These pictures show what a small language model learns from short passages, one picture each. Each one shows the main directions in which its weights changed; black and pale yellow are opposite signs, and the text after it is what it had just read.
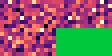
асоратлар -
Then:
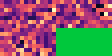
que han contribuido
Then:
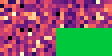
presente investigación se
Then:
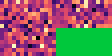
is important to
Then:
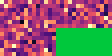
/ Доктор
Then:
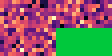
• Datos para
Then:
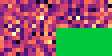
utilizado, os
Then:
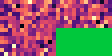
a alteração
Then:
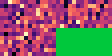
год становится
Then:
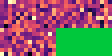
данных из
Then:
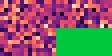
transporte de
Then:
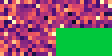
levem a
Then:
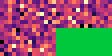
в практических
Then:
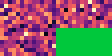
aspects of sex
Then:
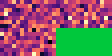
von anderen
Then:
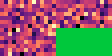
bozor chegarasini
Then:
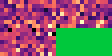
solo da região
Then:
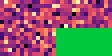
kolba va
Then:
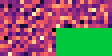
fechamentos dos
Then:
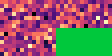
CC BY
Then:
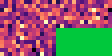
artmış, veri
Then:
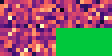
de resultados: 22
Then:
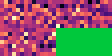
samarali oshirish mumkinligini
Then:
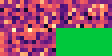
boshqa og'ir
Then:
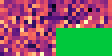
paper constitute
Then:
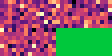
в искусстве
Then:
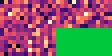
borada keng
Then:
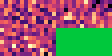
talabalar uchun yangi
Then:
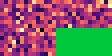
hayoti va
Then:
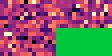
cette dernières
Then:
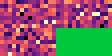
при наличии
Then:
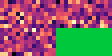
dies jedoch zu
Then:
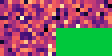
une demande
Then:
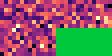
entre os estudantes em
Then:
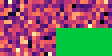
etapas más
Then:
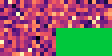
introdução ao
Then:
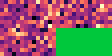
portando é uma
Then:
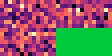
muhim ahamiyatga ega
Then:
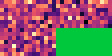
a camentar
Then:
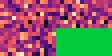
das respostas
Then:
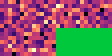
и др.
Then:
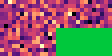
см и более с
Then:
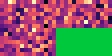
Ўзбекистоннинг ўрта
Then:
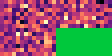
інформацію про
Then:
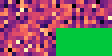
luce delle
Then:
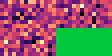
ce qui ne nous
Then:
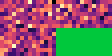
ancla en
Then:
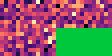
ser observado o
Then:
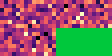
ha centrado
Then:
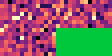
детей, имеющих
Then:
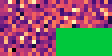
учун етарли
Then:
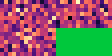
berish texnologiyasi
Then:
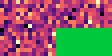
but ne soient
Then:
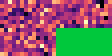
است. در این
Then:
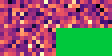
новину да
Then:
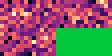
بر روی
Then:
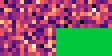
ook de
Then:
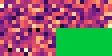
un nome,
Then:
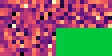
nu trebuie
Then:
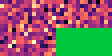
z \in
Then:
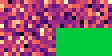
São Paulo Brasil
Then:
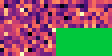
of standard
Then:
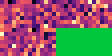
Бу қадимий
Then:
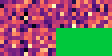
; Yang et
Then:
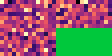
an economic
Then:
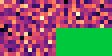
бекор қилиш
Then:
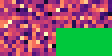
english and
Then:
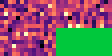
the development of
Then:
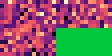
коли вони
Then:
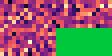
состоящая из
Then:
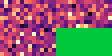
process directly
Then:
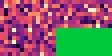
of the teacher
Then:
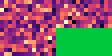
en términos del
